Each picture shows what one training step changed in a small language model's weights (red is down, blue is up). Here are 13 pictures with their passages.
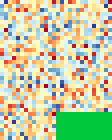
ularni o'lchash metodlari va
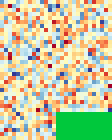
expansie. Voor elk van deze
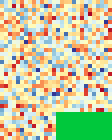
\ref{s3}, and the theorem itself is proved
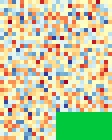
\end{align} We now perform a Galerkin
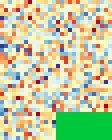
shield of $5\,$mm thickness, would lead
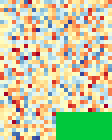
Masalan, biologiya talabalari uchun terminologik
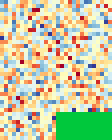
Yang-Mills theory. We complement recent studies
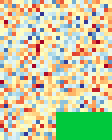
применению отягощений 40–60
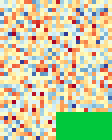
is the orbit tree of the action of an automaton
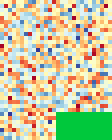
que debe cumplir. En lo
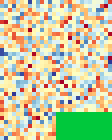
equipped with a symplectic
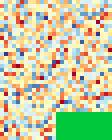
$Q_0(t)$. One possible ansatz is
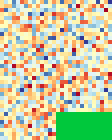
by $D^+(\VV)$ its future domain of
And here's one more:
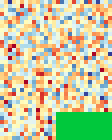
Salvy used the method of contour integration to
